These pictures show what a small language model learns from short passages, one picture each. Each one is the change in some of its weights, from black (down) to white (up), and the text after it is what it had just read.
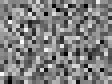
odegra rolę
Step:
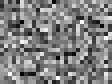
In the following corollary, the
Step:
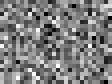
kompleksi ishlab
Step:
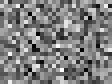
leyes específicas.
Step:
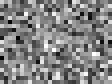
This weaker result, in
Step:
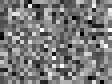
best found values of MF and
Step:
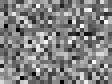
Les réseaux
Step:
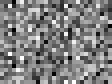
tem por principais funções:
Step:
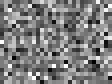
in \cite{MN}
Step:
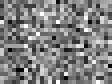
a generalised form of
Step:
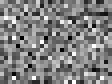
смерти, они
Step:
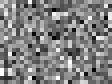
the random reinforcement
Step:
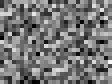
qulay bo`lgan
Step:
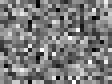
Social. Años
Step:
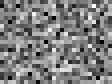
Mazdaning yakuniy
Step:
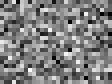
all the zones of As
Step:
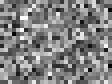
Bhabha Road,
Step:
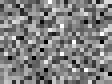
o'quvchi faoliyati
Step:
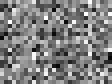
die krachtens de wet
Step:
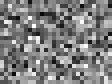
(191 состав из
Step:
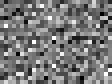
ishlatilishi orqali
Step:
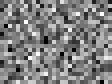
classroom: Helpful
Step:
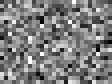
dieta indicada para
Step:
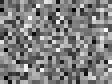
ensures that iterate
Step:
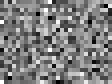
a constant $C$ that does not
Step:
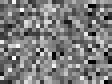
for this analogue are also more
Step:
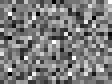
concerning the controllability of
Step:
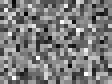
посочват, че
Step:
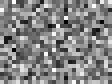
A)}$, apart
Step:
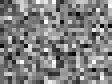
easy to show that an ideal is
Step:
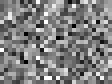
manuscript, starting
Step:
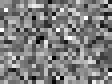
degree $i\in \Z$,
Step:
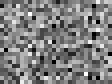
is bounded in $H^2$,
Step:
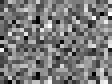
so wird wohl
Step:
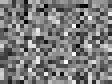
siswa kelas reguler harus
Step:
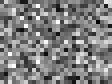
use of the intersection-union
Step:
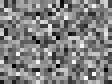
AMARAL, Camilo
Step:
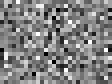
más actualizada y
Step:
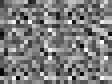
now assume that we can write
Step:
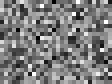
the $S_\beta$. Furthermore
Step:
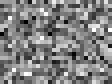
MEUR/a was
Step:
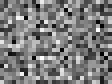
condition along similar lines for the
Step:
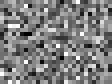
implementam projetos educativos
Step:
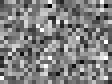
that can execute the
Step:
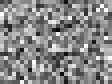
tendency to end near
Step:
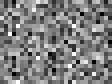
é tida como um marco
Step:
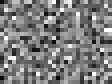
above argument leads to \[
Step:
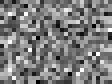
comparability subgraphs,
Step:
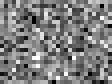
horas, de segunda
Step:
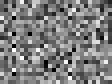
es tan pesado y machaca
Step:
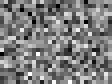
of cycles. The
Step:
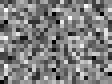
A_+. $$ We define the
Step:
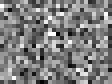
and covectors,
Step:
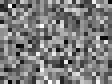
el conocimiento. Si
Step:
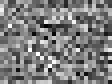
\subsubsection{} Now we work
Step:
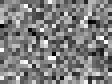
we have $F'=d$
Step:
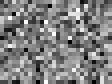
to depend only on the equivalence class
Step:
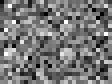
редактора» –
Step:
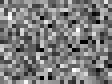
\overline{\mathcal{B}}$ are
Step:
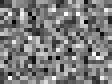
(The arrows of
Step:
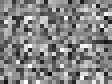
г. Киев В
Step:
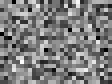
cum se poate observa,
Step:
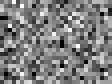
to this transformed integrand
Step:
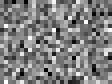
first case the singularities in
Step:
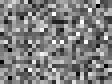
kasb etadi.
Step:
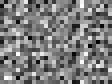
база данных
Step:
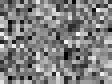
the isomorphism between the sets of
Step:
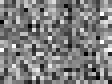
$\xi : \Sigma^* \rightarrow
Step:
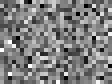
a distinct purpose: the
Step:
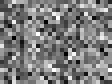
reaksiyaga ega
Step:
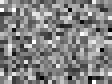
characteristic. \end{Def}
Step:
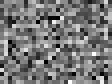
Fitriyani, F.,
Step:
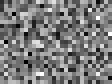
continuous piecewise linear functions must
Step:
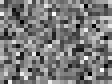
présente recommandation
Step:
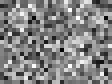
qualidade de sono.
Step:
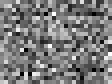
anglatadi. Ushbu
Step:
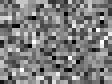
\leq n$ is a weak equivalence
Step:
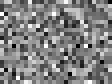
de manière plus
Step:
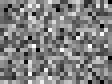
большинства - 59
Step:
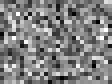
prove that the correct tree is
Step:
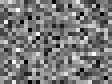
Fidei, uti
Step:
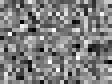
considerable studies in scalar
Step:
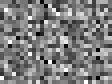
in Math. {\bf
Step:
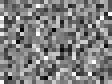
de medida apoya la
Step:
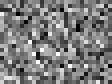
10 Laki-laki
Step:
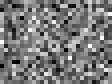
odamlarga hech
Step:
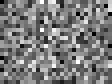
be shown by calculating the error
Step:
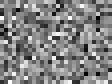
e ideológica:
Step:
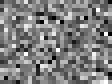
[{\bf 9}] within the
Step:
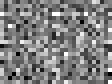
bilan tavsiflanishi:
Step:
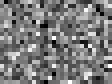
Radiative Transfer},
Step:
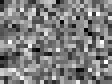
we have elliptic estimates in
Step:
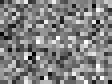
definition of $\bar{\kappa}$, for
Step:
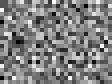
mil reais; o
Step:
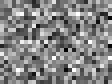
onvre, y junto
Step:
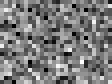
uchinchi shaxslar va
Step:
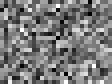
denominado Estrada
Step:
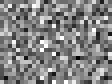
в чем-либо.
